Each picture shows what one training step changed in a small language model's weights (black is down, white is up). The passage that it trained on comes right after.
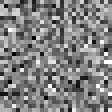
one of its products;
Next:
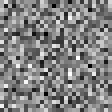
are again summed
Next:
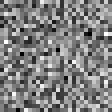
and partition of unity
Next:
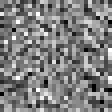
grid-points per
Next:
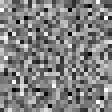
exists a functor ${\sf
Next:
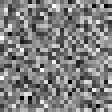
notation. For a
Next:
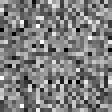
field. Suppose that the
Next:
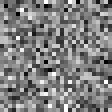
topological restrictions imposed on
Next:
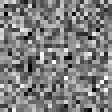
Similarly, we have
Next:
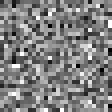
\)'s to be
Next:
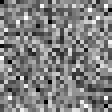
found a relation between the
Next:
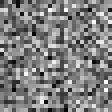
upon an underlying procedure that
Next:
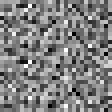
and Engineering Research
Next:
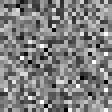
the corresponding series we can
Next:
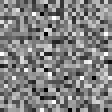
on the above list are
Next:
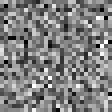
in C . If
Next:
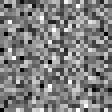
mixture components.}
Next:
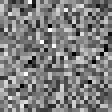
section, we can then
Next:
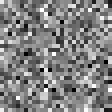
une r\'esolution
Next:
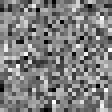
De Fernex
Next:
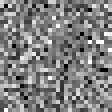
property implies by standard,
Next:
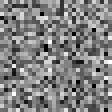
with matrices with several
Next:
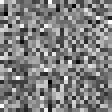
dynamical trajectories. By
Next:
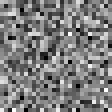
$\sharp A$ denotes
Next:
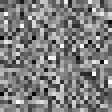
\cdot)$ is
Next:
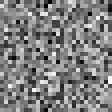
solution can be easily proved
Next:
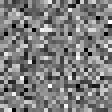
fiducial inference
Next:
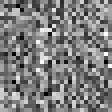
the size of the
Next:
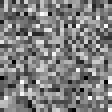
highly unstable solution shows significant
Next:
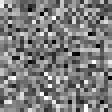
Claim (i), we
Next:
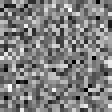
gives $W=\pm
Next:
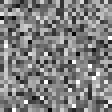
to all non-trivial
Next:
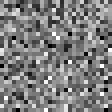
the {\em empty
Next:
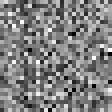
induces electric field
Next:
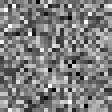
provided such a solution
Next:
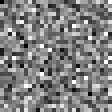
(blue, right
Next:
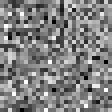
a tool to prolong
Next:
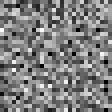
the graph $G$
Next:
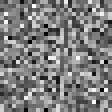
\cdot x$ is
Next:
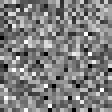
If $x$ was
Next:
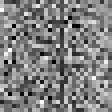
(a formal sum
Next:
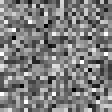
information: the {\it
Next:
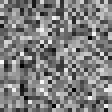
have determinant 1, but
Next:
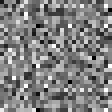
on use of the following
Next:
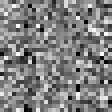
subject classifications.}
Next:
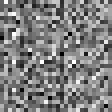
is a non-zero
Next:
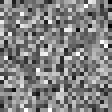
can return to our main
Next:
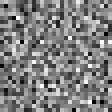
$\Z$ is degree
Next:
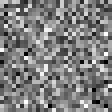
By defining the cost functional
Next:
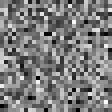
vector at a point
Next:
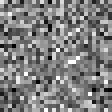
as extensions from the
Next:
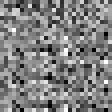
the random geometric complexes
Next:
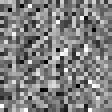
& SSIM &
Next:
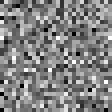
to define the modular double
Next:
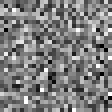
of the Bregman
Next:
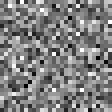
our implementations of
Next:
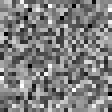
order to take into account
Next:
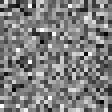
0)$) deforms to
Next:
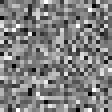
Obviously, for
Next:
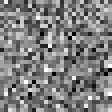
will play a key role
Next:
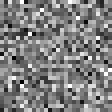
Before stating our
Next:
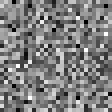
By soliciting their
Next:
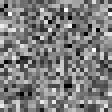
In Section 3 we obtain
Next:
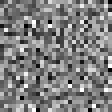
maintain the following assumptions
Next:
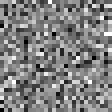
bundles}). Finally we give
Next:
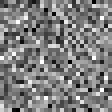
call $d$ the
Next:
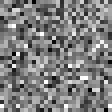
be the map which to
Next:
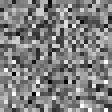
the compact form of
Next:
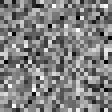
modifications of our
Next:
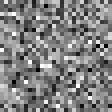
isotopic relative to
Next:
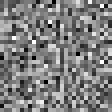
0$ only dependent on
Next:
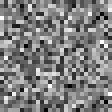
can be associated to loops
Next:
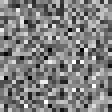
give a generically
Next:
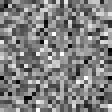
\hline $\varepsilon =
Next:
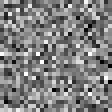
Fourier version of the scaling
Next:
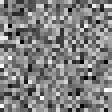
an isomorphism. Therefore
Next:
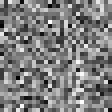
planar unit distance embeddings
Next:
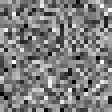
representations of $Q$
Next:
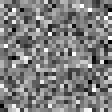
of generality, consider a
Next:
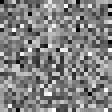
the celebrated
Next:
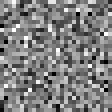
claim 3.} The group
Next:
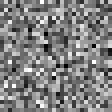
-- b), where the
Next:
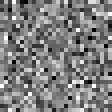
\}$, where a geodesic
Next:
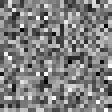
fact which seems to be
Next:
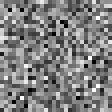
of type III.
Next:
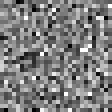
hypotheses); the latter are
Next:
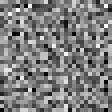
The general techniques and results
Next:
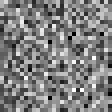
give a solution of the
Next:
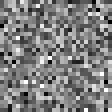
horizons) and the
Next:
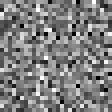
classification. \newblock In
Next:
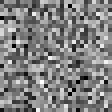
for a single morphism appears
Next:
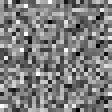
will no longer satisfy the
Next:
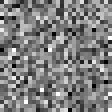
to consider the map
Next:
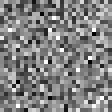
all $n$. Let
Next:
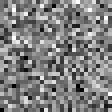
trunk of each
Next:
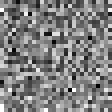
approximate at any given
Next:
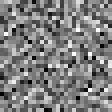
$U$ be an
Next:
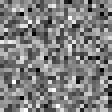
doesn't actually
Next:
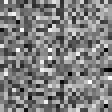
is a centered Gaussian process
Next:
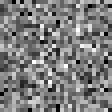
h_j$ are
